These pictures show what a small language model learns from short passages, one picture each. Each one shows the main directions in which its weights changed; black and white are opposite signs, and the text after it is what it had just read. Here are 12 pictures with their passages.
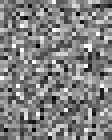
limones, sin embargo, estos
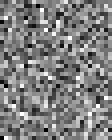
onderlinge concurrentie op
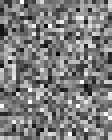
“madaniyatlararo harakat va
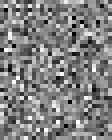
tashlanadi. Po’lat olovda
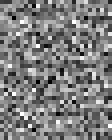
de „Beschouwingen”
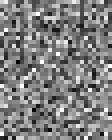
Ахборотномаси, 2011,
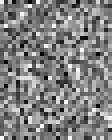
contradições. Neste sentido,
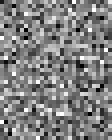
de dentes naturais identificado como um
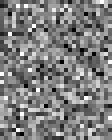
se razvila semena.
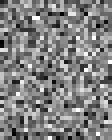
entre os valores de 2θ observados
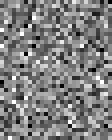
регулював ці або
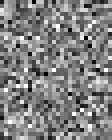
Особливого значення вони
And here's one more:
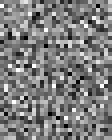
неможливо ігнорувати
